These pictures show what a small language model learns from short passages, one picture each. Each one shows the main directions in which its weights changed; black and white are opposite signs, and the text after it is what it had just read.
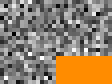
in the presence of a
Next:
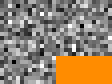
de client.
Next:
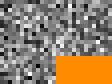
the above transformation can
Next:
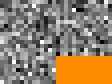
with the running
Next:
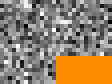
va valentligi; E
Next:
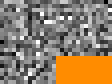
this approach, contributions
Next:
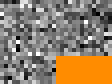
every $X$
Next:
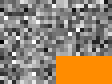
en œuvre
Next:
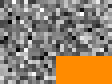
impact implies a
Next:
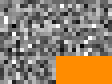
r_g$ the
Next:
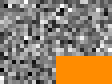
be monitored and
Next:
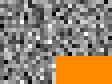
suggested that
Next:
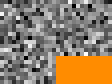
input signal'
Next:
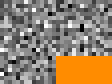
bank loans.
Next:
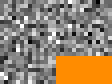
formulated as:
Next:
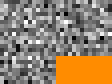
singularity structure, it
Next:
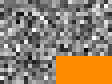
integration constants,
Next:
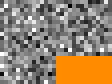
studies reported may
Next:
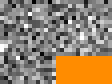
equation under mixed
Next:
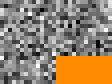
Mroz, P.,
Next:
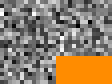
as well as aligns
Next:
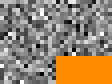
of system entities with
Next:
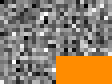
of those for the
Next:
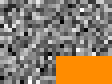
на засадах
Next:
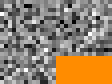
here were performed on
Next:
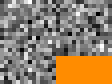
en una revista
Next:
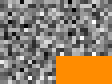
is extremely
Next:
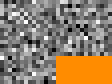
menarik dari
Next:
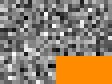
Sacc. 1
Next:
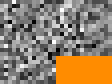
на боковую
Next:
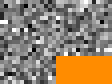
Rudra et al
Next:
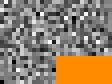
simulation results with the
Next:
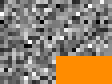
is not defined at
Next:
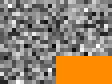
que se abrigam
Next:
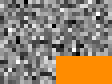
modular cassette
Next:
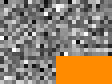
is area under curve
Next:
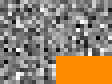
us now that needs
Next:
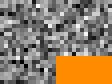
of the plasticity
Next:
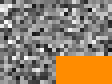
are still under
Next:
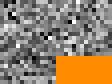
proper names.
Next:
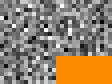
se da će
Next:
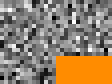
the resulting file
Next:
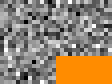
gratis dan
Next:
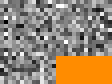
Selain itu,
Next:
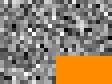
analytical results. It
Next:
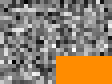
x} \langle
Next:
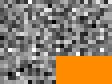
but early experimentation
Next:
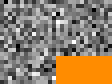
B, C, E and
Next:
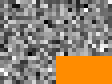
están forjando
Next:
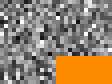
a traffic
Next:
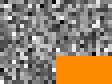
HA, and the
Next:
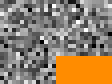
orbital transformation
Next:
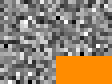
constantemente en
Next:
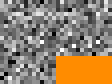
to form amyloid
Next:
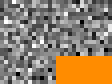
factible al
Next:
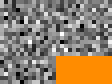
Ingmar. A
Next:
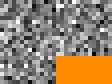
area is expected to
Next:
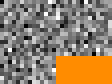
registered by the
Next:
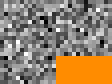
of divisions when
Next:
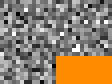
is the first work to
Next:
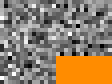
in the latter
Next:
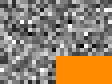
foi conduzida
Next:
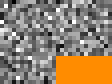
by its energy relative to
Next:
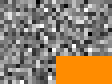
fel, alig
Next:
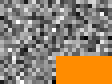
aromatiche di
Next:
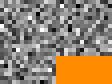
у цьому
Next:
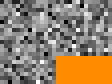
Instagram) e
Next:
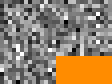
TL method Target
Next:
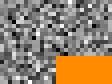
III was observed in
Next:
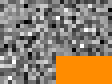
globale de
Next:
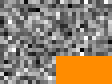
to appoint his
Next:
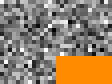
del argumento
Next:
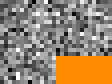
Emotional and
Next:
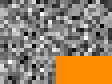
model with standard
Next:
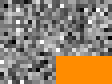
prohibitive in these
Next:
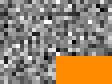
To avoid the
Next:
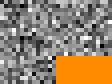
organisasi modern
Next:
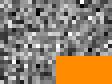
transform in the same
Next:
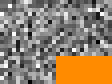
the total energies of
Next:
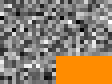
muhit hamma
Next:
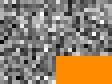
decomposition for the
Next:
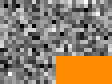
taklif etadi,
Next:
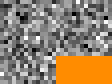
for this work was provided
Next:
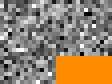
todo. O leite
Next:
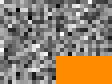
sensitivity of
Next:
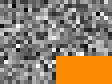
to the equator,
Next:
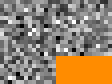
+ MPI model A
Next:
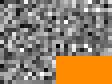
measurement technique can
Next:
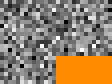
учител в
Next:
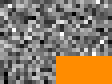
it is easy to
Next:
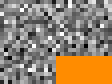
principle quantum
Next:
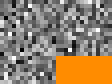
the performance-test
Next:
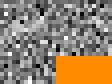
actions of G on two
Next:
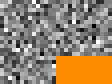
the DPMD
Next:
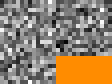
in pulsar
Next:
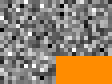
of this kind should not
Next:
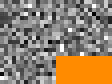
optimal logical
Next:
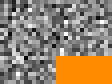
produjo en
